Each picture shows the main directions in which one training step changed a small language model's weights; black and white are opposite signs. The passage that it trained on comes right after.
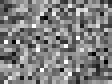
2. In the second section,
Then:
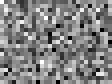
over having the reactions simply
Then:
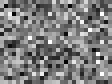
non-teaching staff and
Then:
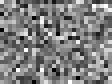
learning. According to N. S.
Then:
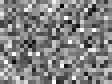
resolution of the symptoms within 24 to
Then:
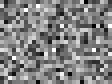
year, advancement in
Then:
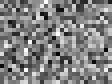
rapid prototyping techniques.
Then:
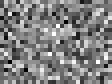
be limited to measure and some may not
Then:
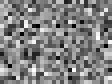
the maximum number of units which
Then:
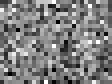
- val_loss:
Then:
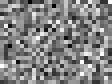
label y_i and the
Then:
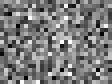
often increases since the pilot must
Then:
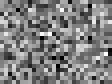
that mobile learning helps to increase
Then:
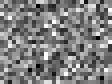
Compressive Force due to
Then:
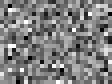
any judicial functions until
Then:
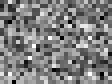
Zhang X, Lei
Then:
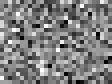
injunction or such other provisional
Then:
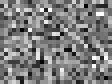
panicle exertion than their
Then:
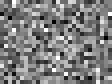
The participation of age group of
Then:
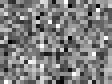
Oral Health-Related
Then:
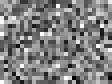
to interpret. This type of
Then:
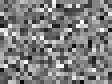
and spectral distribution of the photon
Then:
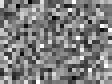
IDE Figure B.1:
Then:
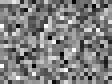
errors in the assignment and
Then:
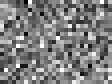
Angle Sensing."
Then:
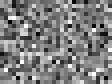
him for repairs.
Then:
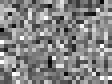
a large part of human experience is
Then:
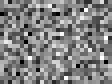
address this challenge is by designing a
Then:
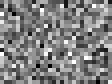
training in healthy male
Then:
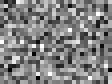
studies. The appearance of new
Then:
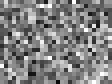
expected answer, provide a
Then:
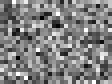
and Discussion The study revealed
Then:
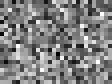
Cubase, we see both
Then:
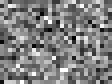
2.2. No Centralized
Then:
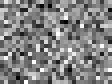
first step of the recommendation process is
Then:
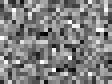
imputation has to further
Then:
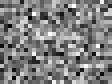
less highly focused and are likely to return
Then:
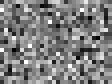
intramedullary fixation
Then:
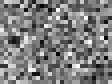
operation returns to a common state,
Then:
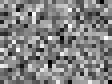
Menopause is a natural
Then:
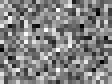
the city residents. The full
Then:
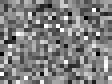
ways they can contribute to the achievement
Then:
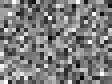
simulation, VMD displays
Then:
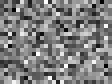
^b Istituto per la
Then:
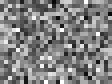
2004) and to obtain a
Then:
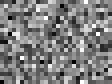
activity that requires learners to process and produce
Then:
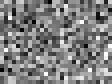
England - **People:**
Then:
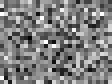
study, we addressed the challenge of
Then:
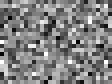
sample of about 2000 users. The
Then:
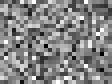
administrators, alongside other tools
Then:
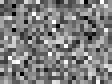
Anambra State moderately
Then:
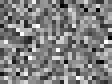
the graphs, the vectorized implementation
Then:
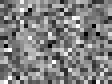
was continued up to the point when
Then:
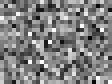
increasingly being employed in health education due
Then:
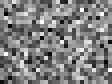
- Factor of nature dependence
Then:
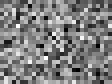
to similar dialects once
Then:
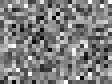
permit scientists to develop more
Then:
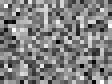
of interest disclosure Authors
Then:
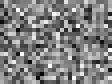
that under hard tissue examination,
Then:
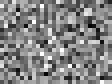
which is implemented using OTP example
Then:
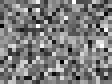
generate and meter a specified flow
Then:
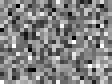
promote rapid plant growth, which may
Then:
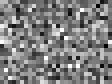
for peak power estimation The signals
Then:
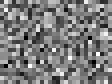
Adoption of a sustainable financing
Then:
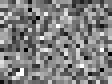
on Proximate Composition,
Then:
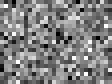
variations in the levels of iron
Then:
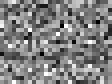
implications for knowledge, presence, and
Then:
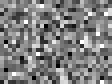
Moreover, it is noteworthy
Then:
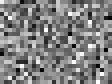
using frequency analysis. Number of
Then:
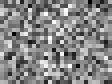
our experiment may be a little
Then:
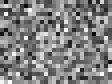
spin currents rather than
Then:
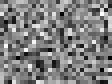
of houses, family
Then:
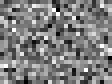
Department of Aviation Engineering Flight
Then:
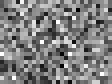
used a Tier 2 procedure, with
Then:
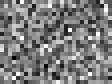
not fully evolved.
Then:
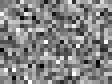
therefore in subjects who only drank
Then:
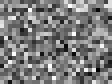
from international financial sources, while the
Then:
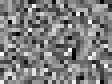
by time and group, are presented in
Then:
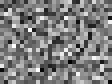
history, the censuses have
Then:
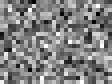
an assessment of the ABI with
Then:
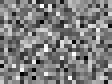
of left ventricular
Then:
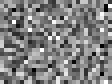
are strict and may have
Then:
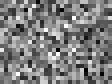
Keywords: Islamic work
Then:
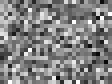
a dominant population concentrated within the
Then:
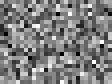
the phenomenon of migration remained
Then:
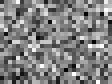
may alter the feeding behavior of
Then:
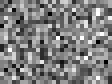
felt that if they have to
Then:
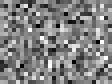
evaluation research in handwriting
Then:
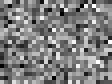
small effect of ionic strength on
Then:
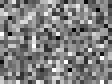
- Humanities - Law,
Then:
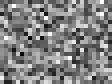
name Contact Please
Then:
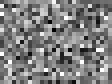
above. This study will therefore
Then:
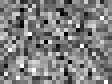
were poorly related with SN
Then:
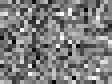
further discussion amongst researchers from the
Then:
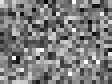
x . It is nevertheless
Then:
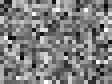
Study is built on a
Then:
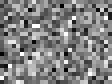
the conditional distribution of parameters x given
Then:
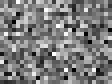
for the azimuthal
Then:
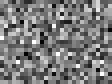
of 3 at NOHL,
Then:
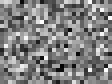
plays vital role in the building
